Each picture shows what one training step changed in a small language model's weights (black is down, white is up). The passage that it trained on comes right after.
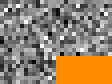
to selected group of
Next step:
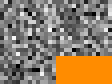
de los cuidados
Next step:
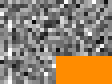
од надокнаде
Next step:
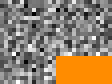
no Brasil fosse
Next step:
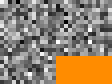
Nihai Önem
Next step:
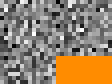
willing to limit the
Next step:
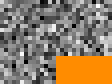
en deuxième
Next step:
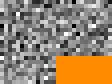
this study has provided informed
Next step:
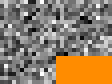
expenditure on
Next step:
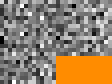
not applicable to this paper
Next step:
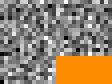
atendimento ao
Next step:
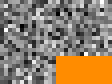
efficient hardware
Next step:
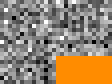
networks [21] and
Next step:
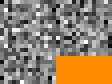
Ularni qanday
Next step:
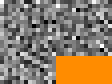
yangi davr,
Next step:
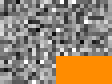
the ATS. In
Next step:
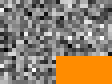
systems, Overcurrent
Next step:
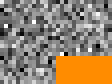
management is keen to
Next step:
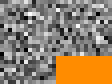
2 shows the frequency of
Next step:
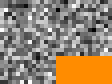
specific grammatical
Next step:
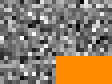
ли основание
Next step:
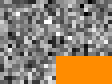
lässt sich,
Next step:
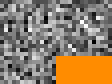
than a theoretical
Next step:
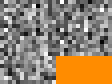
supports the image of
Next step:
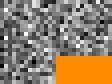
samarasi suv
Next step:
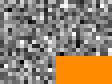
a pediatric
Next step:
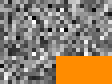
for both stress testing and
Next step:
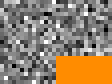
\text{ Initial
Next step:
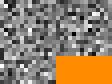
women are overrepresented
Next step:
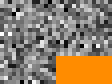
discussed which can useful
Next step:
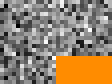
study. Results: There
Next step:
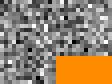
life, the use of
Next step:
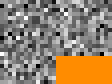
biztosan ki
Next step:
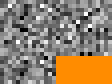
as logarithm so
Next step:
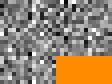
the project. The contents
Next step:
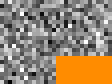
a total of 23
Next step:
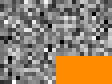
master curves.
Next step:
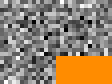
tijolo a
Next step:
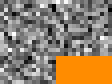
exposure was lathed
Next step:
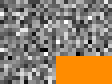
ohledem na
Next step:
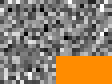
Fundamental Rights
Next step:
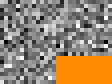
laten zien dat
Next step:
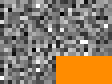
ular imkoniyatining
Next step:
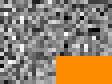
including genetic element transfer
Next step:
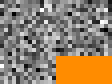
de *totale*
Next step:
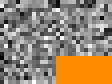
Changes in the
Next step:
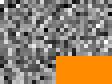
in teenagers?
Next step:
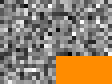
coils with this number of
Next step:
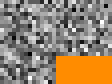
for OER development. We
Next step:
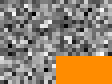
cultural problems, educational
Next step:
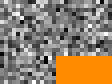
with the Ramsar
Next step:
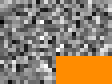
and E_{op} of
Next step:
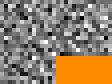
support is being provided for digital
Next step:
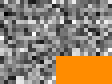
ABSTRACT The
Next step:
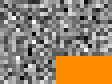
mutuo, es
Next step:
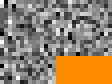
were developed. The practical
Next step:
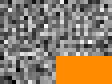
estimate the relationship between these
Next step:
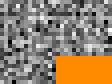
bilan ishlaganda
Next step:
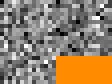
TABLE III
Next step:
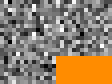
logo correctly
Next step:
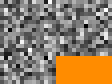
coexistence of
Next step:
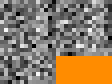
xos qiymati
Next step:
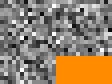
– 4 гелери.
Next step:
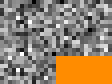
clinical trials can also
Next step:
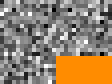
mustaqil til
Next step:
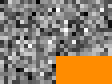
in what ways,
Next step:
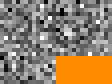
poor diet, may
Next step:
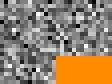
Although this set-up
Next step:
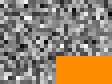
National Association of
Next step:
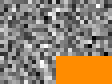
period as a result of
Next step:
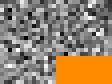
spazio tra i due
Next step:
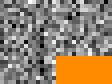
in total seed yield
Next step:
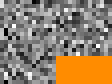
implemented. Again,
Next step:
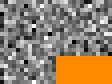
truths, but it
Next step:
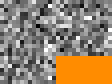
adults: systematic review
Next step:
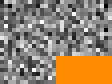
as long as the solution
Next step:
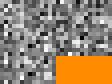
smart garment
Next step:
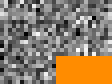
term business is commonly
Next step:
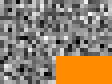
yet may trigger
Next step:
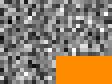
parece haber sido
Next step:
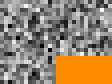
problem and assessment of the
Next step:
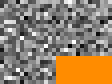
Волкова А.
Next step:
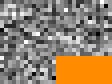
ichki ma'no
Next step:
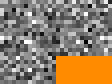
grammatika hamda
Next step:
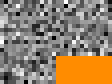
from smartphone
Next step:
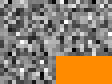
que vemos, por
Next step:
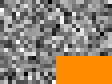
The next indicator in
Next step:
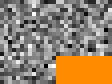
Discourse and
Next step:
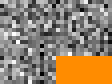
may be modeled with
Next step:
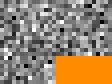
cohesive EU
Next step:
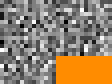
resident, Department
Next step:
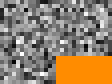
99% of the patients
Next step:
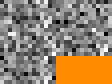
per cent of all bond
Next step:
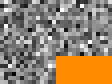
maternal mortality
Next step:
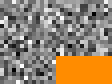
DI^* and
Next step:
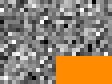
с другой
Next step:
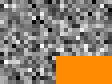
Kwalele and
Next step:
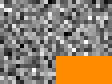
seemed healthy
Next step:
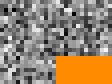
durations. Next,
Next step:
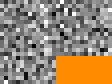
mode of operation.
